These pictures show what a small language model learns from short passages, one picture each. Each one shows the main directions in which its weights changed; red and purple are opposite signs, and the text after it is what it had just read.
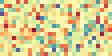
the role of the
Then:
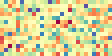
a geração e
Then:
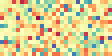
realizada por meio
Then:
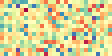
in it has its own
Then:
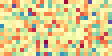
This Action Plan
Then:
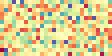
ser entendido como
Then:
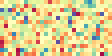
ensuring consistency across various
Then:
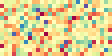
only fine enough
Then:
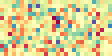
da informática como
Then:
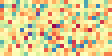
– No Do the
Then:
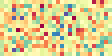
rumah warga
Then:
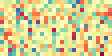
r_3 \quad
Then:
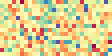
presentadas. Los
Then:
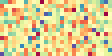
Inf. Commun.
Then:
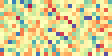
articulamos esses
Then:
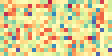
a high conflict potential is
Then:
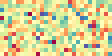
THE TIMSS
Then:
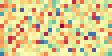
the smallest positive
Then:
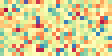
a target, and each
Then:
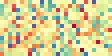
transportes básicos
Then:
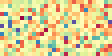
due to mechanical
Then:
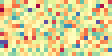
obtained with this software did
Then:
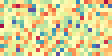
outlines future
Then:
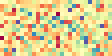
time as a key variable
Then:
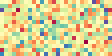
apresenta estudos de
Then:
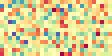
fulfilling the
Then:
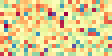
Sinov loyihalari natijasida
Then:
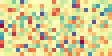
para o desenvolvimento do
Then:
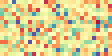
educação de pessoas
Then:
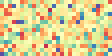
and fostering innovation in
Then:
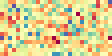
the fringes observed
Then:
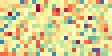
the link between past,
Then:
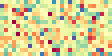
durian rind through
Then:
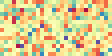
Mwaka I.
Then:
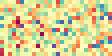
in Laplace
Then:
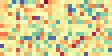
ficha diseñada
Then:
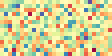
signals can function
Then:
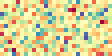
tajribaviy innovatsion metodlar
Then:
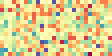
efetivação de
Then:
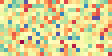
in many regions of the
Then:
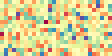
пороки развития
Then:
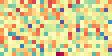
LES). LES
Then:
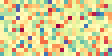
mais frias e
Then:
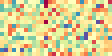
obtained from the experiment of
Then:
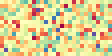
the above mentioned frequencies
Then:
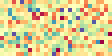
waarna na zijn
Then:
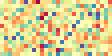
posttest, students
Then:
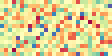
or indirectly
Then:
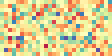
leaves the function Φ
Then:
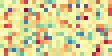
high economic security. The
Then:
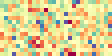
що підлітки
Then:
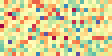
por debajo del actual
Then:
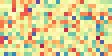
plug in the
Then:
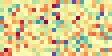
to take into account how
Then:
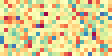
THE ROLE OF
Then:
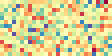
Does advertising play
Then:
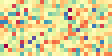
baholash natijalarini real
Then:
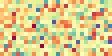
to underline the
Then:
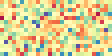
weekly. It
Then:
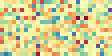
the HOH given
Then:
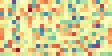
inclusão do discente
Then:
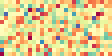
que las mismas
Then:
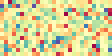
MRI study for evaluation
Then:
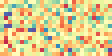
the treatment protocol will
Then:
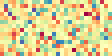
Channels*), as
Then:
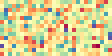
especially in their regional
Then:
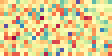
need the Member
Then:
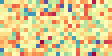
Many scientists believe
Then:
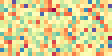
deterioration of iron
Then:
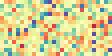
for several decades.
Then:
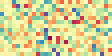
fichas del
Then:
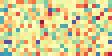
using spss statistical
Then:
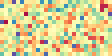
schools between
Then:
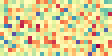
United States are
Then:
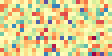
maka arah transfer
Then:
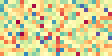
a un cuerpo
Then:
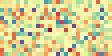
per secoli ha
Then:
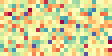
adı bayram
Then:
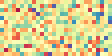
or stored using any
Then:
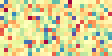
para pesepeda
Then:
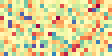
AND CONSUMER
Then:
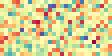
naturally from the
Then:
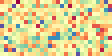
University of Civil
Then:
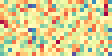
compatibility aspects
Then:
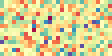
mixedness as a
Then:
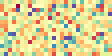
that has not been
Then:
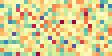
on, and describing
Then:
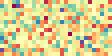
a common feature of economic
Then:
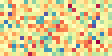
with. She
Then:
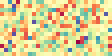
only increases brand awareness
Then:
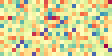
(1) of Law
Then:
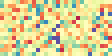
to implement innovation in
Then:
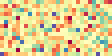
O was most common
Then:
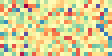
stress levels, and low
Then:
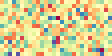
reparation for the
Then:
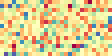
dataset from which the
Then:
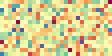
re-create the
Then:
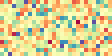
not they are predictor
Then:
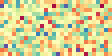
from green to red
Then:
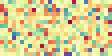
perception is a highly
